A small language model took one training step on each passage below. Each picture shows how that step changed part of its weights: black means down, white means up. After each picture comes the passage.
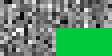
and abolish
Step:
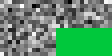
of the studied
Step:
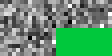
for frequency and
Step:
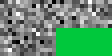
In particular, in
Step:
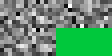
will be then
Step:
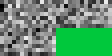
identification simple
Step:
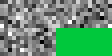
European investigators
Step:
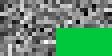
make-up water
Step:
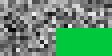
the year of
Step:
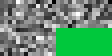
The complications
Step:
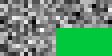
policy to sustain
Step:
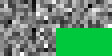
patients. Major
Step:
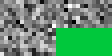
values were found to
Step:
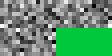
. In group
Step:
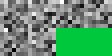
the analysis of the
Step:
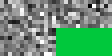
All authors
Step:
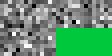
levels? 5)
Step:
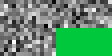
important insight when
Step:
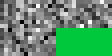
Properties of
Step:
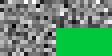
therefore add
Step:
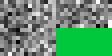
in how they
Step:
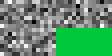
ye resist
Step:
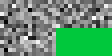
digital resources that
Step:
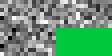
problem of finding
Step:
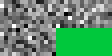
conducive to
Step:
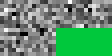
statistical analysis.
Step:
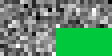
boiled water
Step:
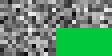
to control the other
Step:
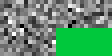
is not provided and
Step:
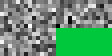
a permanent
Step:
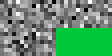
In addition,
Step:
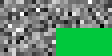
pipes is
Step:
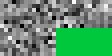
reached by
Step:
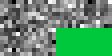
of the wave
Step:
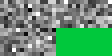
in low income
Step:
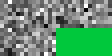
rural communities
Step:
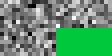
lines. The
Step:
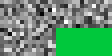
is simpler
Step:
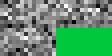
do not study for
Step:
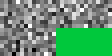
a discussion on
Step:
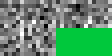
at advanced
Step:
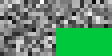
will be unified
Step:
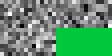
both sides were
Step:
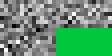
limits the
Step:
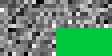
circuit 4
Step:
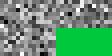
fact, our result
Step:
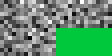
be described in
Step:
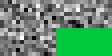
quite significant.
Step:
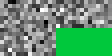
form of a
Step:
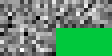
determination should
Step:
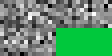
indicates that how
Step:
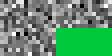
and reduces
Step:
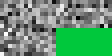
most important tools
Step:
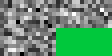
(I) is
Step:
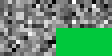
With the
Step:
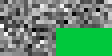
potentials in the
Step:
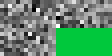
carried out in
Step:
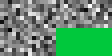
to obtain a higher
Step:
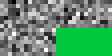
of India from
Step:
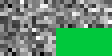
make people more
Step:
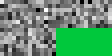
force or
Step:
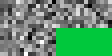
The source temperature
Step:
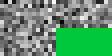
pack years,
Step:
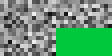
the number of
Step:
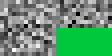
system already
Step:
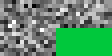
determined to have
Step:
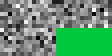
no known
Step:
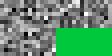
and teachers.
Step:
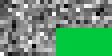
great circle
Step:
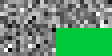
several authors
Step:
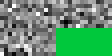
fire from
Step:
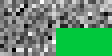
theory play
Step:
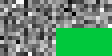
and way of
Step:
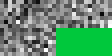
HeLa and
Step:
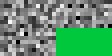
is the most important
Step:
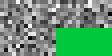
a very limited
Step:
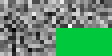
the case of
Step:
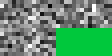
mean age of the
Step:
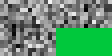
exhibition of
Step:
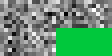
the first control
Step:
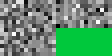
and chemical
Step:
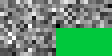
a model for the
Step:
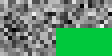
the impact of
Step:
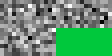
denser and
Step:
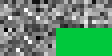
manuals and
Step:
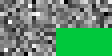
that limit the
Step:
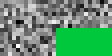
we take into
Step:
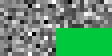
of human relations.
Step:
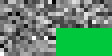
suggesting that
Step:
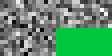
are possible (up
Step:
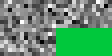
- How can
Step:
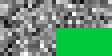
practical applications
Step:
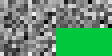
the researchers to
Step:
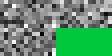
the grade was
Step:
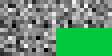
once being
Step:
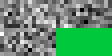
first, the rate
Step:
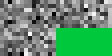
in the absence
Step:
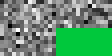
3, Figure
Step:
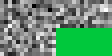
introduced by
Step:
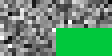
security The
